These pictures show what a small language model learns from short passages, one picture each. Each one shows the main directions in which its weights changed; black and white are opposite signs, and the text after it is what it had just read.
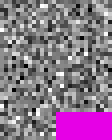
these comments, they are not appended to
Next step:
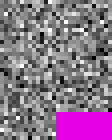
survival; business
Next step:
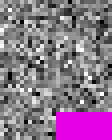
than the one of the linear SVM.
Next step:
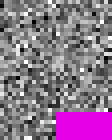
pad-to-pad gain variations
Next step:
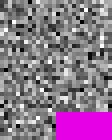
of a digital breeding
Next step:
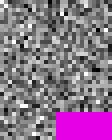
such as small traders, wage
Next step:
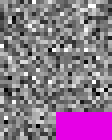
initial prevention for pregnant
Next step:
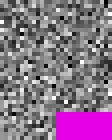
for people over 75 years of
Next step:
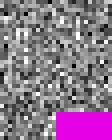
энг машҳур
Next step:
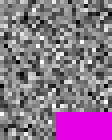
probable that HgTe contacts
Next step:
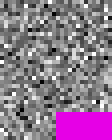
clusters in the outer regions. In
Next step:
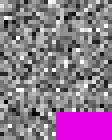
и оказались весьма
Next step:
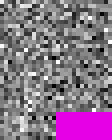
2000 framework in equations
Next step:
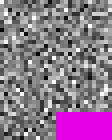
the effectiveness of AlterRec
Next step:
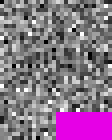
and communities. Because most existing
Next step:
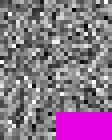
in the database for a match.
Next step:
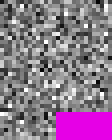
possibilities will require further studies.
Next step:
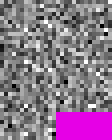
power supply. The power source is selected
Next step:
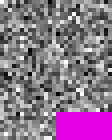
министр транспорта
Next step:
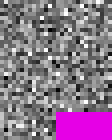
(1%), all were managed
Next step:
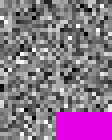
Certaines études ont
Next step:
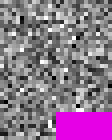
participants (age: 36 $\pm$
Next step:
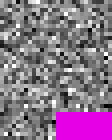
this way, we speak of the
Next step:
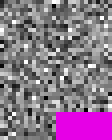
length scales of the flow,
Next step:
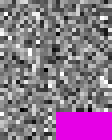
them as it would probably
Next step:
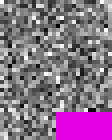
and D K Majumdar,
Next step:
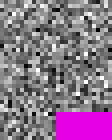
were licensed for a further three
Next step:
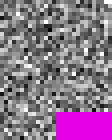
ko'proq narsadir.
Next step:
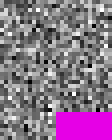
fields. The portal allows
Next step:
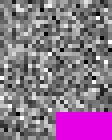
in elevation without acceptable
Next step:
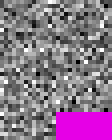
| ### a. Similarity
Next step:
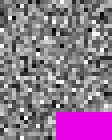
\newblock Training machine
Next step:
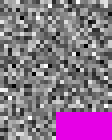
pessoal, entre vendedores e
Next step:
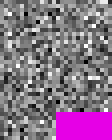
ushbu asari bilan
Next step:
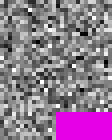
gaining independence, was
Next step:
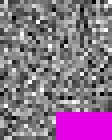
optimization problem for passengers is as
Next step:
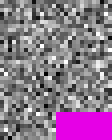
spécimens autrefois
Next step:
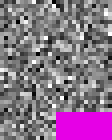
neonatal é uma síndrome
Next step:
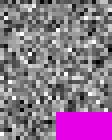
{Elms}, {Evans},
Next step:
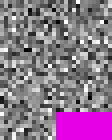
fim, temos a etapa
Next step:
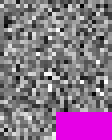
Error Correction: output
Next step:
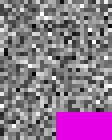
a cycle of observe network
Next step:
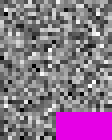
discovery was stated as a
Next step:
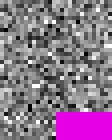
associated with strong gusts in the
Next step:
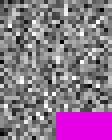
Henrique. *Racionalidade
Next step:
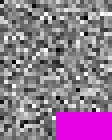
and current during the tapping condition,
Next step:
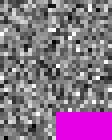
Кожна конфесія
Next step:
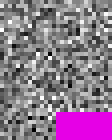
\leftrightarrow \mathrm{II}
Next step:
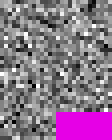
determines the steps that need to be performed
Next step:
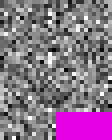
team of sustainability experts who
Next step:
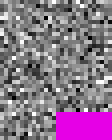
was designed, to help a
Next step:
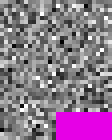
do estudante, isto é, como a
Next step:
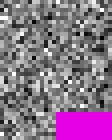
Results. Based on the analysis of
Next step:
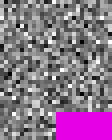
for smaller times the mean field
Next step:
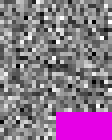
susceptibility {\em
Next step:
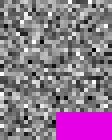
machines, in the black hole
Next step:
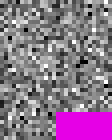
zu erkennen. S.
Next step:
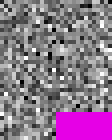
potential $v_{\mathrm{KS}}$
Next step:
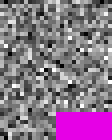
node $L_{i,j}$ to function
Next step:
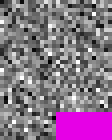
materiales con ramificaciones que presenten
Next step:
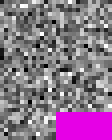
analogous hysteresis of the
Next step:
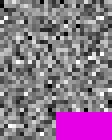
field stations. The lodges are
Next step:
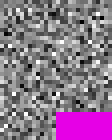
in the distributions of figure 4b, the
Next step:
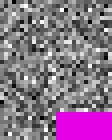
soxhlet extraction after 8
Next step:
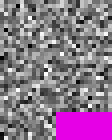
С. Фарғона
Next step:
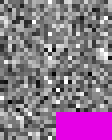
the inoculum culture.
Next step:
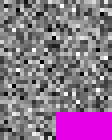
ijodida bolalikka,
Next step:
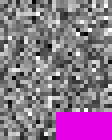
use of the network of Internet and means
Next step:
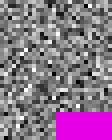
cross sections of $\phi$ production at
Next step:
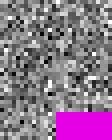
with d_{min} values \leq the
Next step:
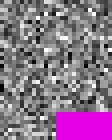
of fungi. In addition to the
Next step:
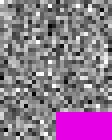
Journal of Research Development and
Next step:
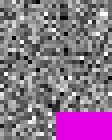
convite à reinvenção do
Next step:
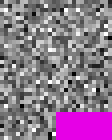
higher middle peak from the
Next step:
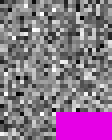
a chamada arquitetura
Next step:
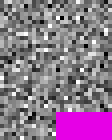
економіки. ¹
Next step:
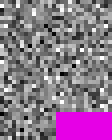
no extra charge, although the
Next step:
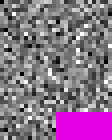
Technology Agroforestry C
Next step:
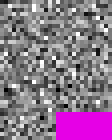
the LHC 13 TeV run
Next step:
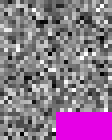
Acesso em: 12 nov.
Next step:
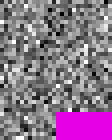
По словам автора,
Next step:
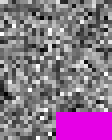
and trapping by defect level.
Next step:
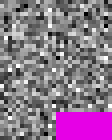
the growing metallic part, which is
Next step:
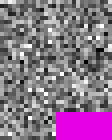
Trabajos de Grado de
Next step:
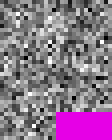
bijzondere rechten zijn
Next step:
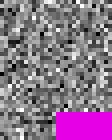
the spectra to calibrate a
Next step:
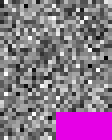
yo'llari ustida
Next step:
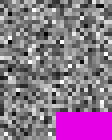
deformations of incompressible,
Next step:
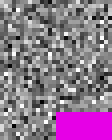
which correspond to crystal strains of
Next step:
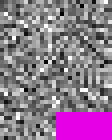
values tend to be very small, and
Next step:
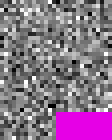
marine molluscs,
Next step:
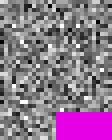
flipping their spin (blue
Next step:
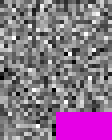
along the experimental transition line in the
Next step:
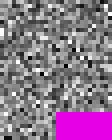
Thus the equation in the geometry A
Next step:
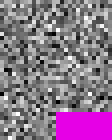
enhancement, and a measurable
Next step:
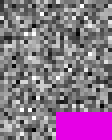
this parameter from the survey obtaining
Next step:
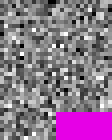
школу у отца,
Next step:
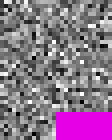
of indoor thermal comfort
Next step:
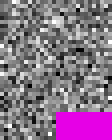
an individual and an increase in the level
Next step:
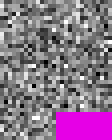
8. O.M. Salamov.
